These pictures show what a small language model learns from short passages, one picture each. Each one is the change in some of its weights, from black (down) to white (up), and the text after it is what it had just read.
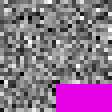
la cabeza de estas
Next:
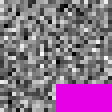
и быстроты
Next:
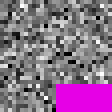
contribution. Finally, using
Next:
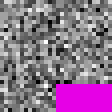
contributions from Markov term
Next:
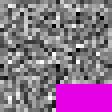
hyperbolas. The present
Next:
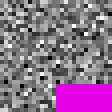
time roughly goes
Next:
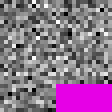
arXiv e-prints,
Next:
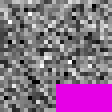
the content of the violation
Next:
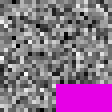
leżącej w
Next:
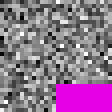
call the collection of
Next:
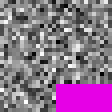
и культуры.
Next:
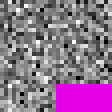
ҳам борки, улар
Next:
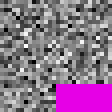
19). Ces personnalités
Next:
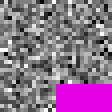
biodiesel "non
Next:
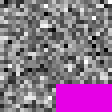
when Prior Models 1 and
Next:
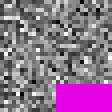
to an application and mapping
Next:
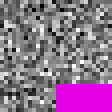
and, critically,
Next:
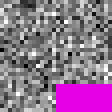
principais desafios
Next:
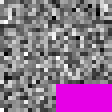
line. The best prediction at the
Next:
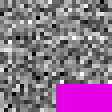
turlar orasidagi
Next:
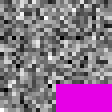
г. наградата е
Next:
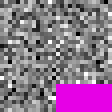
« Je dois dire
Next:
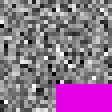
is extrusion of the disc into
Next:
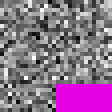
starvation and death. For of
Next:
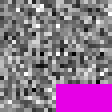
балки «гўзал,
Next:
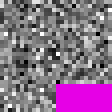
egallagan bilimlari
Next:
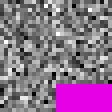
clustering alone. Moreover,
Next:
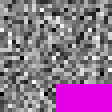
normal CT volumes. In
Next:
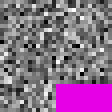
vortex (red) at rotation
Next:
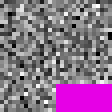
no responder (pasa al
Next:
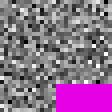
known. We follow the calculations
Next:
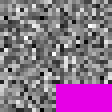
que os caracterizam,
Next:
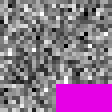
within $R_V$. Vertical
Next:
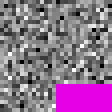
.} It is easy to
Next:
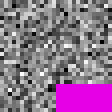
explanation is that at low
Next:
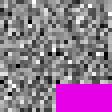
8 Филиппины
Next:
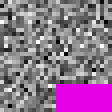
in the semi-classical
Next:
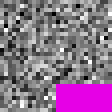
nay → bosh
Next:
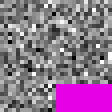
defined as $R_{ul} =
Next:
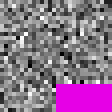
prefill colocation, and
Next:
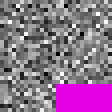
is a calibration issue
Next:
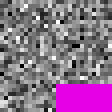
effect opens the gap of the
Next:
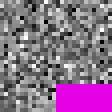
total number and spectrum of
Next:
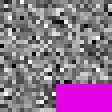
con las afirmaciones de
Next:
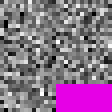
sign the effective operation is
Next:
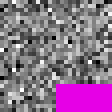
Peter Baldwin.
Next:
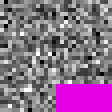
Other simulation studies are
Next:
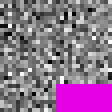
и ортопедии.
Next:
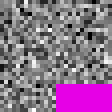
and an odd parity is
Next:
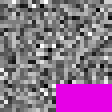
Wasserbindung in
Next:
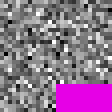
yield the same WIMP
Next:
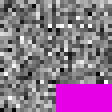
на него, и в
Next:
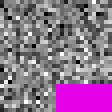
in the interval $t_i
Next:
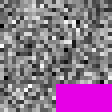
second term in (10) would
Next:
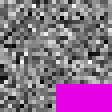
hisoblanadi, uni
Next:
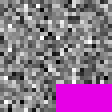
B$, mapped as a function of
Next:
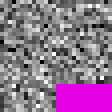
hybrid model's performances
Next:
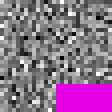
inset regions. Green
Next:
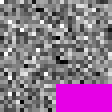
to provide data in a raw form
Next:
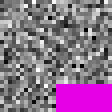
were then determined to match the
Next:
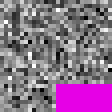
olarak kullandığı
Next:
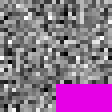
pressure at the inlet.
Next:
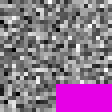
only an estimated AUC
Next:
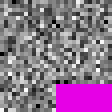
is found to be p-wave
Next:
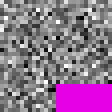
degree of entanglement is
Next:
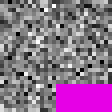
larger spread between the ions
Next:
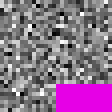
distance and BAO joint
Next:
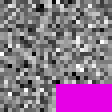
where the center is assumed to be
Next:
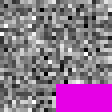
the VG and NIG
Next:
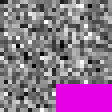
Kelding olamga,
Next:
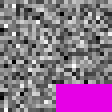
and react to unforeseen
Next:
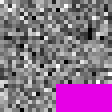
HackRF One | 299
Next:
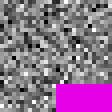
inverse lattice spacing we use
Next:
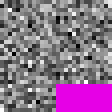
EUA para que menções às
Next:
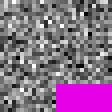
Für die Akquisition
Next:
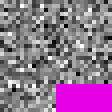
alter the individual electronic
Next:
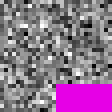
penghargaan serta
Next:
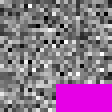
$\cP$ a uniform
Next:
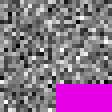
custos. Futuros
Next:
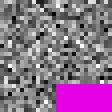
redes sociales de apoyo
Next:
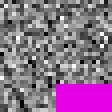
fassen: Smart
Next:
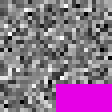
on a prominent role.
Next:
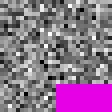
radiance and is not affected by
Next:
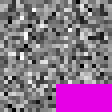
of the D\O\ muon system
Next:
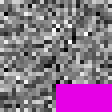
sky. Corresponding to
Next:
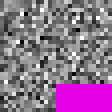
with a static execution graph
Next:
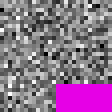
decreased by 15 %
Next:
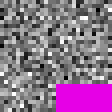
dengan tujuan
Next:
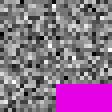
R2SCAN structural
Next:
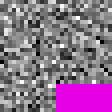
there were only two references to the
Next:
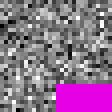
$E$ does not possess a
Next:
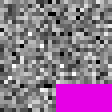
times to witness a
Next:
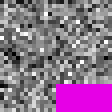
merged PSF and the
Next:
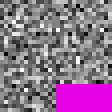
sleep bruxism.
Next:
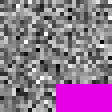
path implying stable
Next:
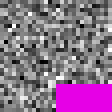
order of magnitude. All
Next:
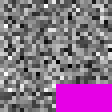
the non-Hermitian
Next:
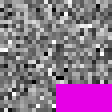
ishlab chiqarish
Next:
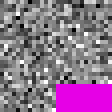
a group of infectious
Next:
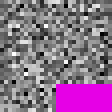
generalised residuals are
